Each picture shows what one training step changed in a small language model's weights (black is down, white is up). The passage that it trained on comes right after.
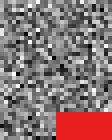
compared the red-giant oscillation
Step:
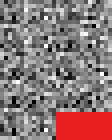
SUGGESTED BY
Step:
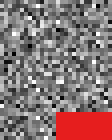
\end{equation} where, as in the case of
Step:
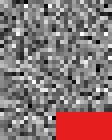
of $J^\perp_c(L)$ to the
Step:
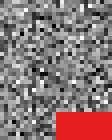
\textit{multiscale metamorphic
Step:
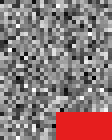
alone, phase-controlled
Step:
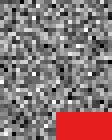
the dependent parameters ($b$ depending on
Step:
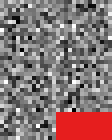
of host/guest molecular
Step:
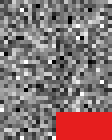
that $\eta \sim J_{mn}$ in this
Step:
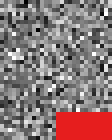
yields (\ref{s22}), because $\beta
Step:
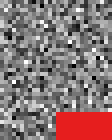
addition, increasing the number of kernels will face the
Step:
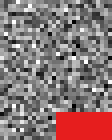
$\fs$-module. By the structure of
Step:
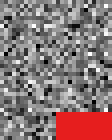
foil boundary conditions for mesh motion
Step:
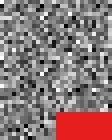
the absence of metals, formation by
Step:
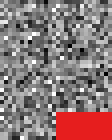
counterfactual estimator using interaction causal
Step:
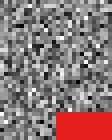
that meshes a phase of reception with
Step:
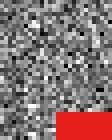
were non compact. Subsequently, compact examples were
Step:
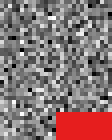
aware of the inherent limitations of
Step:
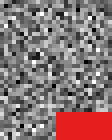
Now circumcise to get: \[ %
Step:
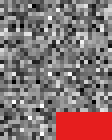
needed for securing the distributed service
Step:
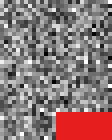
of charge carriers with small velocities has
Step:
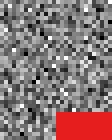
devoted to constructing generalizations of the
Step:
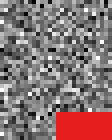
in $\mathbb{R}^n$, see, in particular
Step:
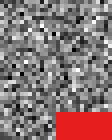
where $h(Y)$ is a general function. The
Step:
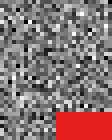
Conference, Elsevier,
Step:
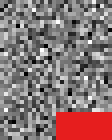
$\alpha_{k+1,u}$ are independent of
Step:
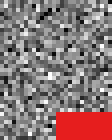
functor of Nakayama functor and
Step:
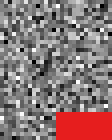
that $\nu(n)$ is the number of distinct
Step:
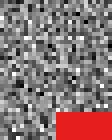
$M'$; all the weights $u$ such
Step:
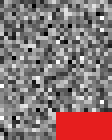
the spreading analysis are presented in Figure
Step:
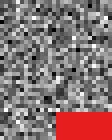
an isometry $\tau$ sending
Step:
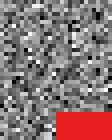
scaling laws. In particular, if the noise is
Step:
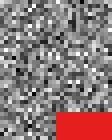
is easily proved using (\ref{q2}). \qed
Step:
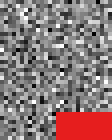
interest, and the collisionless approximation used in
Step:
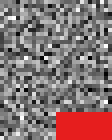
top, endowing the electron with a magnetic
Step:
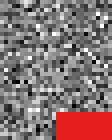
\leq n}$ are i.i.d.
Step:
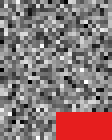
The constant \(Z_\ell\) is determined by the
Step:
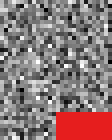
known today as Apache Kafka
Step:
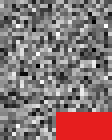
formed by attaching $\Mogb \times
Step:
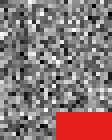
that $\h \subset\g_0$ and a
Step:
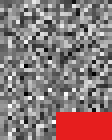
\lim_{N \to \infty} \left\|
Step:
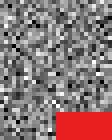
of quivers II:Type ADE
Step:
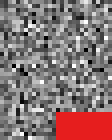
experimental value of $\ \log \mu _{0}$ is
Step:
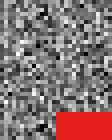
\abstract{We have in earlier papers presented
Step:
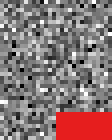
all even $i<d$. Furthermore,
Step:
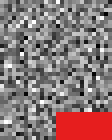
sample with many closed pores of similar shape
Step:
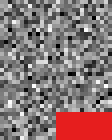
external source in the cosmological inflation
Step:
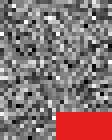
from \cite{fu09}. The solid curve
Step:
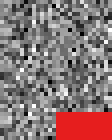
can help bring together users with similar
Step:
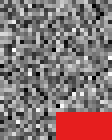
transporting protons to those locations,
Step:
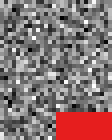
$^{75}$As-NMR spectra
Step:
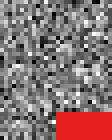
that the rest of its coefficients lie in such a
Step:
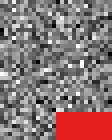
the restoration (especially close to the
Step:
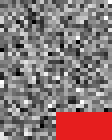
V., Hollitt, S., Lin,
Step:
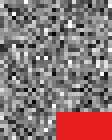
without a brief note on the
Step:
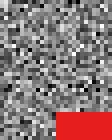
\end{proof} \begin{proposition}[Bound
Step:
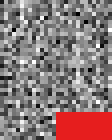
$m_\Gamma$ as the number of Lagrangian
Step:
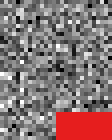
any two hyperbolic fixed points $p,q$.
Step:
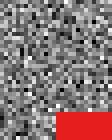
the symplectic leaves are the fibers, and
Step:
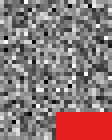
atom is replaced by (a) N,
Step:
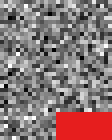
Pietrzyński, G.,
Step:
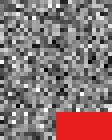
it separates). We shall view $\chi$ as
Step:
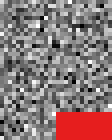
hence it is a direct summand. So we focus on
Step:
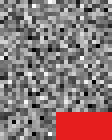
K., {Quataert} E.,
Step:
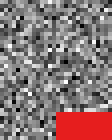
method. \newline {\bf Example 2.} We consider
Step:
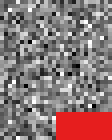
A \to B$ if and only if $w\,
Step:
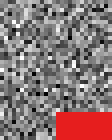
Indeed the main assumption of the scheme can be defined as the
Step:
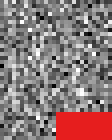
aperture radius used for the observation. This factor was
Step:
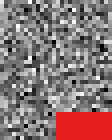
of the absorber is greater than
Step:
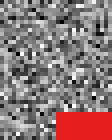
difference between the Fermi level of ZGNR lead
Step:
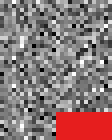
insulator we can write the Hamiltonian in the form
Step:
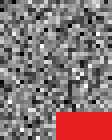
\end{align} Then the boson field
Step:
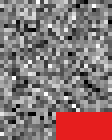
flows in networks, illustrated by the monograph
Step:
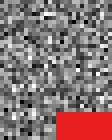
\label{twist} \end{equation}
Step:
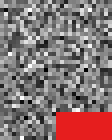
$\lambda K ^{\ast p}$ contains $K$-normal
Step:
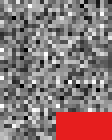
contribution, and the other diagrams correspond to the
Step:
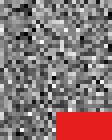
it can arise from the interaction to an environment.
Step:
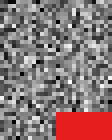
{\it Example 1.} If $X$ is the
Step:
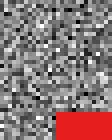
Hence (i) follows by taking conditional expectations
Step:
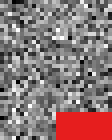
preserving automorphism of the space with
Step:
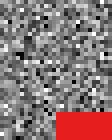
evanescent waves, the displacement
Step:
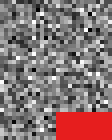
2 degree variation. With higher antenna height
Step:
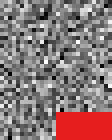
Cholesky decomposition is in generating latent or
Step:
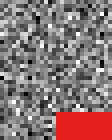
for each $l\in\mathbb{N}$.
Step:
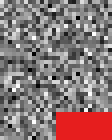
of an integer sequence. \end{proposition}
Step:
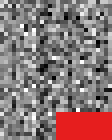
XRD experiment has been performed to characterize the
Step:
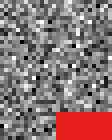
corresponds to a range of $R_{wp}$
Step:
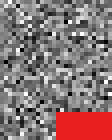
small excursions of $\phi$ around its present value
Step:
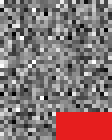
template, in the simulated data we would have obtained
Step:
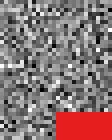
frequency band are typically more prone to this
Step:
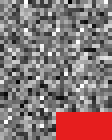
capture excitation functions for 25 fusion reactions
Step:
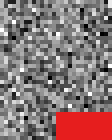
over $n$ derived from the asymptotic expression of
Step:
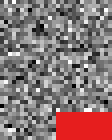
parts. In the first part we test our novel
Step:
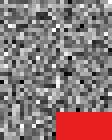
coupling of the baryon resonances decreases
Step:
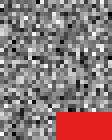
that, while building average descriptors is sufficient for
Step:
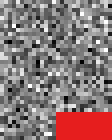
the Plancherel measure. The spaces
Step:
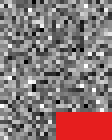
central part and assign it a most likely
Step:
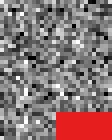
\ref{fig:mergerrate} illustrates the
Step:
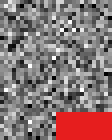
distribution to both limits in compared to Brody
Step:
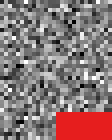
each modeled as a sum of Gaussian PSFs on
